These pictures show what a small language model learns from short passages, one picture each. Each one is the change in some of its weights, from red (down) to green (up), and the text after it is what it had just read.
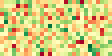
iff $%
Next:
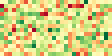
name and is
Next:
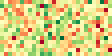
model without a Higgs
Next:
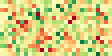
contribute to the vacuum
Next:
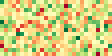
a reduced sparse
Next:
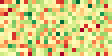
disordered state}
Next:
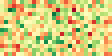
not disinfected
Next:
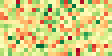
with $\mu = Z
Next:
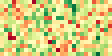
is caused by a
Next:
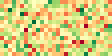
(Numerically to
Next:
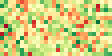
rule and under which
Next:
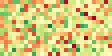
the equations of motion
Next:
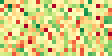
made accessible in
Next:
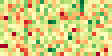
to generate simulated events
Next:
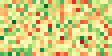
the high energy regime,
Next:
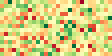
The proposition is a
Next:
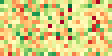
that there is a
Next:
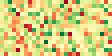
here. Consider for
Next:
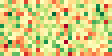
of individual FRB
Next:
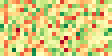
the output firing
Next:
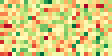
while acknowledging
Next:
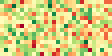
TESS have been
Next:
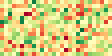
| Fair |
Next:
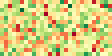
the present study, we
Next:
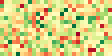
of condensates
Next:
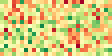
collection of the
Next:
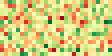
towards a more
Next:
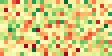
it is located within
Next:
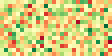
the HMF shape
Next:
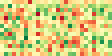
of the angle and wavelength
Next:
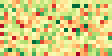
front and
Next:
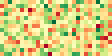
Markov chain
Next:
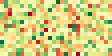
estimated through numerical simulations.
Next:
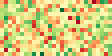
the discovery of
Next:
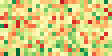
offset by lowering
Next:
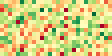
Thomas W},
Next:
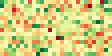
alignment can be
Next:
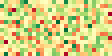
The uncertainty of our result
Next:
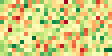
to exist if
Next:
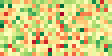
place close to the
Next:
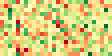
without nonuniform
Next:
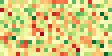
N$. From $p
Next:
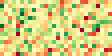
detailed supercell calculations to
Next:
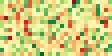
to the above question
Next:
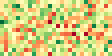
the pertinent amplitude
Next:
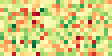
University of Science and
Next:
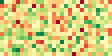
resulting in a transmission
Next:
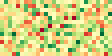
this difference in densities
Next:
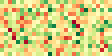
major challenge for
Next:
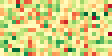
intrinsic energies
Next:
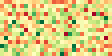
We have not tried
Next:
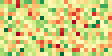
issues, relevant
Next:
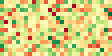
\caption{The function
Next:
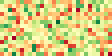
computation of $\langle
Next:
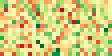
mode. This enhanced
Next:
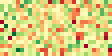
by dimer
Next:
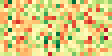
for linear amplification
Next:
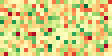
However, this spatial
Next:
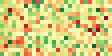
of power gain
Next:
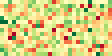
S. Sofia
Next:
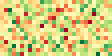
gravitational wave detectors,
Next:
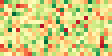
over sample buffer
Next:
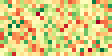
contrast, the calculated
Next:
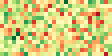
the log Gaussian process has
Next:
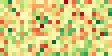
series, if $\alpha
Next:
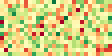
having access to the
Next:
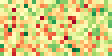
not easily accessible
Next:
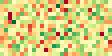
Here, the model first
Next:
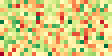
the 3-loop
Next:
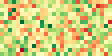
the square root
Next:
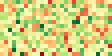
by the operator based on
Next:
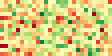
level, and thus with
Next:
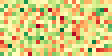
intensity and the reflection
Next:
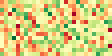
controlled by the current
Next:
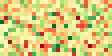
formation. We are able
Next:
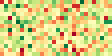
similar to the optimal
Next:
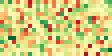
value of $\mu$
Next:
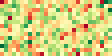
an expert can make
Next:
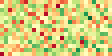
then the gauge field produced
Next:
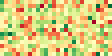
remarks on
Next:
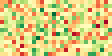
turns back on a
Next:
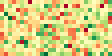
green line in
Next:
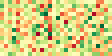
on its connection with
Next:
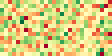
GSA employing
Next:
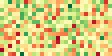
need another blowup
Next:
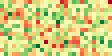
of the remaining
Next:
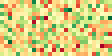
cutoff. The
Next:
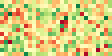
of of producers,
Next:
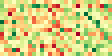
\quad {\rm
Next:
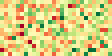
protein features, as
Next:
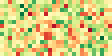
is no clear underlying
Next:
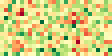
precise to date
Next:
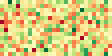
independent excitations, the
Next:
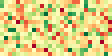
in this study is
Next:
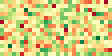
superconductivity. Research
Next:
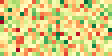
by Diffraction
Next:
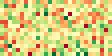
area. Super
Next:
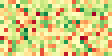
electron and point-like
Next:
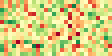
be extended to real data
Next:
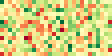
a mean-field
